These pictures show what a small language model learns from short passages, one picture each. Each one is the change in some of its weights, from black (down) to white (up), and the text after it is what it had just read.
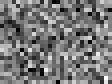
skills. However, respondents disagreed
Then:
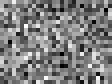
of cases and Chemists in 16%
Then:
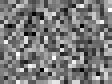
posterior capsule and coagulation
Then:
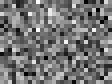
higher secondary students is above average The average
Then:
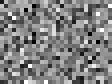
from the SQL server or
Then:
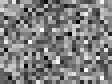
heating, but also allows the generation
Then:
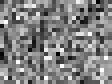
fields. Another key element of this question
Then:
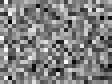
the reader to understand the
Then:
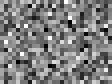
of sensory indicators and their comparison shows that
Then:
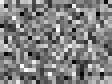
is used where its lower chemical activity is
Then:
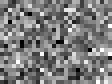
centre in Lahore, Pakistan with
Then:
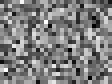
need for additional uterotonic
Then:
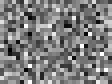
social and cultural difference between men and women
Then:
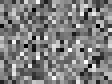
data. In Table 5, we note
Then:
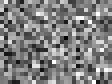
product and certainly add value to global
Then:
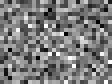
time unexpected events like
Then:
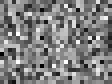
musical outcome based on the performer's
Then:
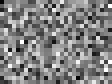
at the end of the needle
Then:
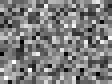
policies forces solid-fired plants to
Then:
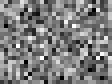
had inadequate feeding pattern.
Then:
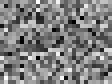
noted by the healthcare workers to affect perception
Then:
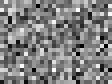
the employment rate in the transition between the
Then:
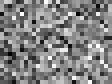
alternative and promising sorbent for the
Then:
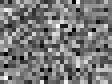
only one patient had infection whereas in
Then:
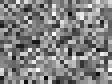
approach. One chance at success.
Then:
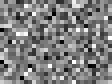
0.75. The major objective of
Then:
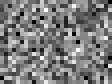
active psychedelic
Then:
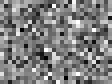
of cables cross section (Core
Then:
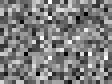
an increased secretion of
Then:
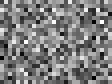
a mixture of products from two degradation
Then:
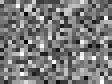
all treatments were placed into impervious
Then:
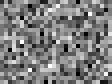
Proposition 3. *For an
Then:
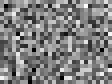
and loss for the same polarization mode
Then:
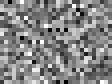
1 and also compare with the scale defined
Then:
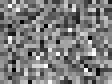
Education was rated moderately high
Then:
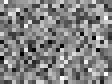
and theories, including Mumby
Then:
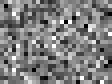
variables [1], the validity of such
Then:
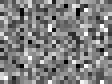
benefit from or be excluded from all or
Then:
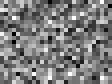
that necessitates ICU
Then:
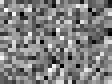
This illustrates that carbon pricing can
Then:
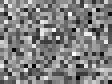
to another ~2 cm length and the
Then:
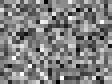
to cybersecurity can be classified
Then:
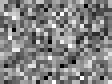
can predict the degree of recovery of motor
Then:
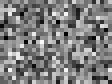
redesigned its weighing scale
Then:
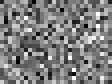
when switching menus in the
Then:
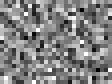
producer and poet, project
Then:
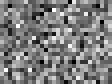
performance of the proposed unit cell is determined
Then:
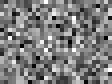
passenger terminal”
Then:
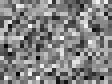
character,¹⁵ while its conduction
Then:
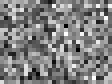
analysis to identify the factors affecting the
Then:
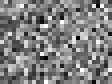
unknown collection. Introduction Worldwide,
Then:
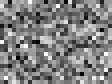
also by the population of aphid
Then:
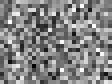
containers and stocked at room temperature
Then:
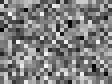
from the project team on the subject
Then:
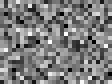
Research by Michikyan
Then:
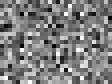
any comorbidity.**Conclusion:** This
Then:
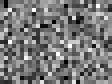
family planning like vasectomy cannot
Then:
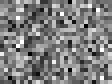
results of previous research (Falbo
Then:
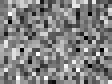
demonstrating the crucial influence of the
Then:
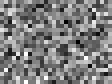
redness of the skin due to
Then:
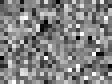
solely based on the
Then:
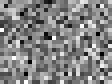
may cause changes on the surface of
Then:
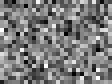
results suggest good correlation between HPLC
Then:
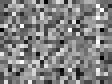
Incremental Response Spectrum
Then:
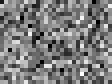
building recommendations for occasional users.
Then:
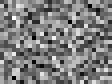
of *RiAOX*
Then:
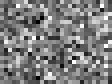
Cobalt, Copper,
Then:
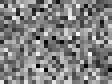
curves for the data extracted from
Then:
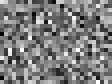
[3], repoted that immunized
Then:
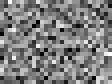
= \frac{EA
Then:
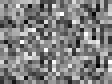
method for the study to take advantage of
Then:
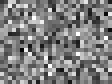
technology for several reasons including: No commitment
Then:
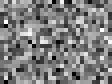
out in populations with adequate sanitation,
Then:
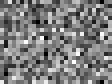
Maxwell-branch stiffening.
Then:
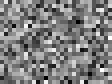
of the most influential organizations in distance
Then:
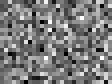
long-chain fatty acids is the
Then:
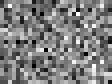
decades, the way that researchers and
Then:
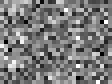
this study it was found that
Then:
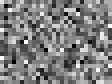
degradation, siderophore production
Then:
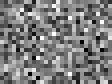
t=0$ must be seen to
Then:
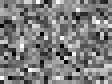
is obvious that results obtained from method
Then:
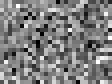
62.58 g/day against
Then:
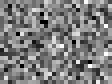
solutions to those problems, working effectively across
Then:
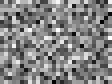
a strain and its assessment on a
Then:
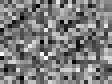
only suggests the places where public
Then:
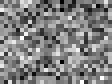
in 17% of the sites in
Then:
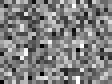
Rift Valley. *J.
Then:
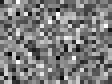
the ST), whereas Elmessiri
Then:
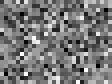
audience demographic information.
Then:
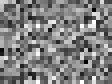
and concerns of women regarding hair
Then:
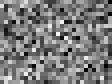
as compared to baseline subjects.
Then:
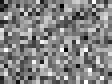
by Physician) to the
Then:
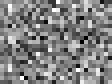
although the recent move from subtle to
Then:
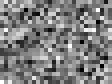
that. I may make a
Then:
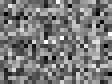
Its Prevention in Composite
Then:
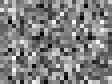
the components of critical thinking of the primary
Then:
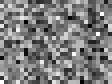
Examining Factors Influencing
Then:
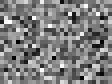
Bielany Wood. The first
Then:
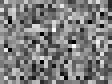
the microcontroller unit.
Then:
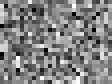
classes, there is usually a great deal
